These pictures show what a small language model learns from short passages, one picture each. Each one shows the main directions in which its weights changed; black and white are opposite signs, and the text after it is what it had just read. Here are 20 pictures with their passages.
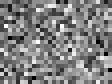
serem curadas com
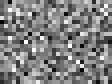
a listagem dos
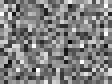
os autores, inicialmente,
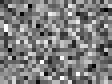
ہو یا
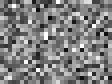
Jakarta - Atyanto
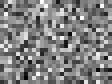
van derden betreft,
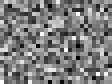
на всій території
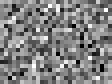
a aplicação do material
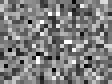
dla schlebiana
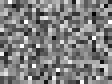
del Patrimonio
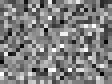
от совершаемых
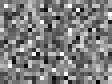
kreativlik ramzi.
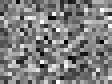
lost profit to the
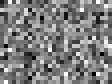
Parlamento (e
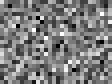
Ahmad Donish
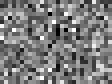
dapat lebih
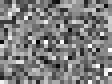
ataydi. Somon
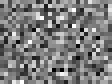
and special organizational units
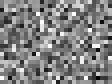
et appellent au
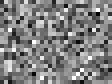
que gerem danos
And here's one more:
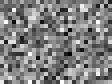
hosil qilish fazasi
